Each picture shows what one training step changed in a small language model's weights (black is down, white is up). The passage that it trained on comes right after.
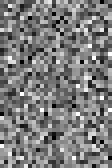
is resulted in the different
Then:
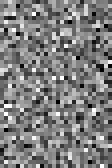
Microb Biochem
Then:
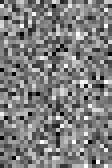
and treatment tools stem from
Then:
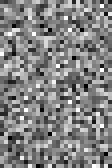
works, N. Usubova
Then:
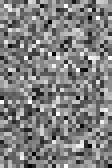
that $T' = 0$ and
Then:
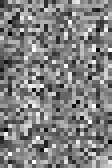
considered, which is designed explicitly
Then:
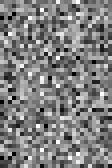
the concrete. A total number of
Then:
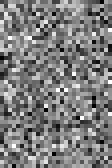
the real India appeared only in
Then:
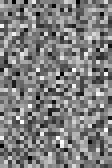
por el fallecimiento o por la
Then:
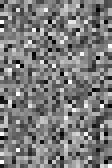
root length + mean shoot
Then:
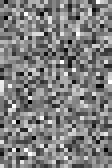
respectively. The validation parameters were treated statistically
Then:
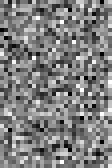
одатда қандай
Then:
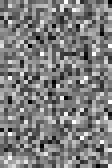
(ML) across various
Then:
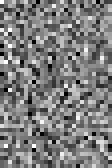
pregnancy. Parasitological
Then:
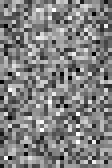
de doutorado. ano
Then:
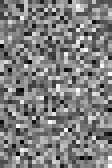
adding (PP) and
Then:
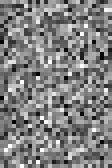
de gaz à effet de
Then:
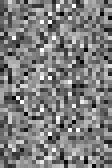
y la necesidad de una formación
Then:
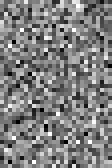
all possible combinations, and ask
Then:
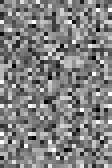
fertilizer, but it is
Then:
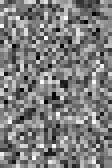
methodology and use CPN
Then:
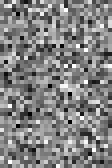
1 Many doublets 2
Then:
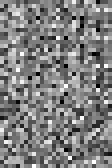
pertenecer al linaje
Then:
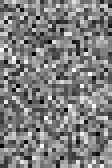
ethics through the lens of
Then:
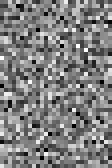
tub water, the second sample uses
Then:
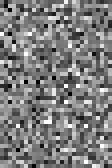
previous injuries. Patients with
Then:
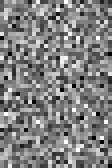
Roche, and Teva,
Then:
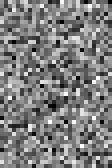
agar MBL detection using
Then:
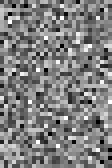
time bar In order to show the importance
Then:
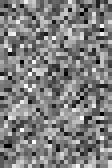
IT area. Technology professionals face
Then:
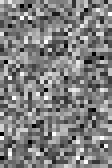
I Forming rate Temp. type
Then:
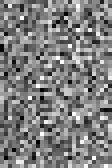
of communication. For this reason, it
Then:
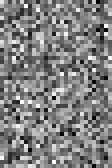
analyse minutieuse des
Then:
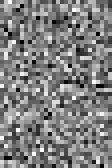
Arbeit mit UK in
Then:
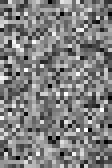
es relevante porque aborda una
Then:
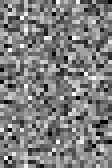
regression techniques. Model performances
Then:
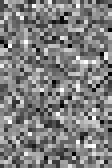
analyses of the study and managed the
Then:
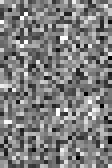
following categories: facilities and networks,
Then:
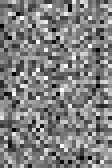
decision-making process often leads to
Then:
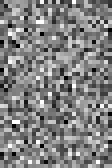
de considerar elementos de monitorización
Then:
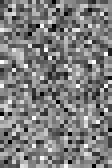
be implemented for the generic
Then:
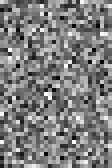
Force on Thyroid
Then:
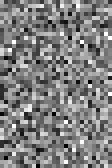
respectively), than those reported for a
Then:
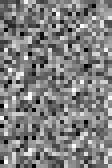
рівні можливості для
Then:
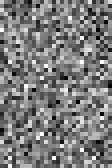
so averaging the field tax does
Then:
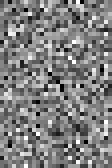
de la production. En effet,
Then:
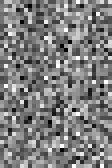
on our dedicated
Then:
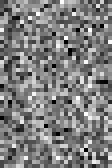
contexto que, conforme se vê
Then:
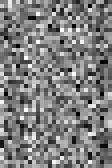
si una ley es conforme con
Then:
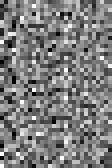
дан паст лейкоцит
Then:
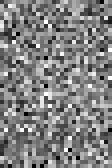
the fields of medicine,
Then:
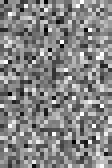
oldimizda ikki yo'l
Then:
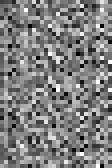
тарзидан маълум
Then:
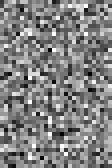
such that the following equation holds
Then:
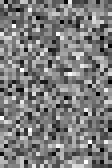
reinforcements: - the first
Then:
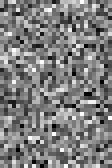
ganzen Schweiz und
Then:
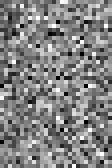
primeira escolha, pela
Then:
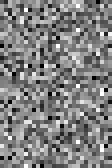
they want them.⁸ The
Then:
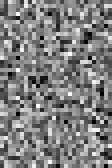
everyday life to prevent isolation and
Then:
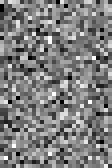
af onder toevoeging
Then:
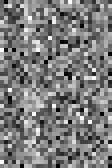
Его образы всегда
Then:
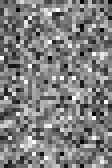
conto, a novela
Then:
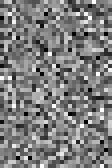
154 reading-illumination
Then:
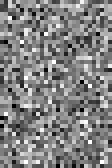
Shuning uchun ham o'zbek
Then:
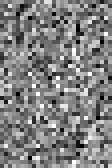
is making adjustments or taking
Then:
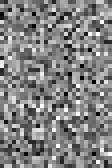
ishda ishtirok etadi.
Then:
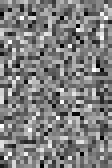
under the perspective of sustainability.
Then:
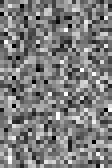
can occur in an isolated and
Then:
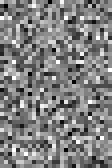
promosso dalla
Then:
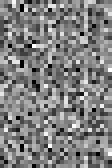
archaeological excavations at
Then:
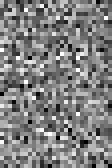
were female patients. 32 cases
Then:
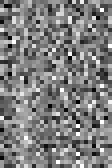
length direction. Fig.2
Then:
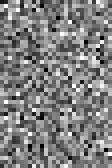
zanjirlarini boshqarish
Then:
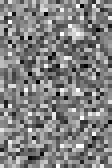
The XYZ position data would determine
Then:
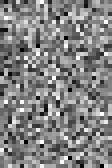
первого промежутка
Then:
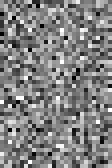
tarixini o'rganish
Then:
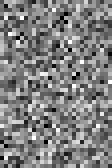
of different smart grid solutions, considering
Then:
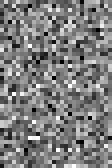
Einhaltung definierter
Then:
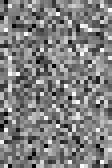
для аналізу наявної
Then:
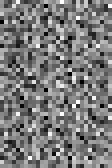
ұғымын жай
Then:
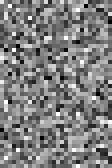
5. **Dependence on school
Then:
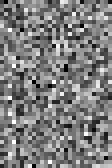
отношения, выступает с
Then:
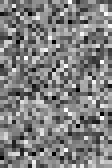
using voice commands, enhancing
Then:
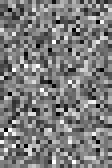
images produites par Sentinel
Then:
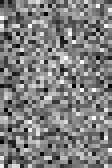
maneira tal, que até mesmo
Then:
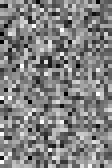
o recrutamento dos participantes
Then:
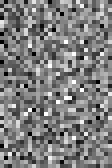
и дать возможность
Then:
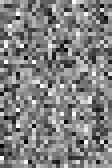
of redundancy of ludic
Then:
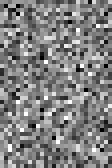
molars. Material and
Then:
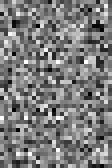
the primary structural component of plant
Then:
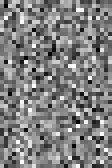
sustainable future. Natural
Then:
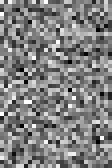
Manipur Lamka Urban
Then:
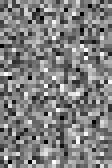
Kathrein, O.,
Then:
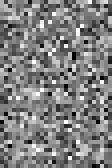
міцності. Синдром
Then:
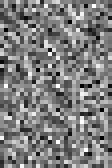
конце рекламного
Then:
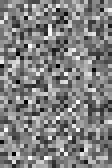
one of the functional groups of
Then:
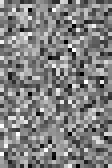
namlikka muhtoj.
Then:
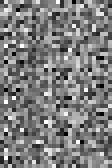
on Systems, Man, and
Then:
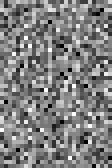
to target; - an external local
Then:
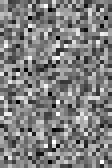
developing countries or non-OECD
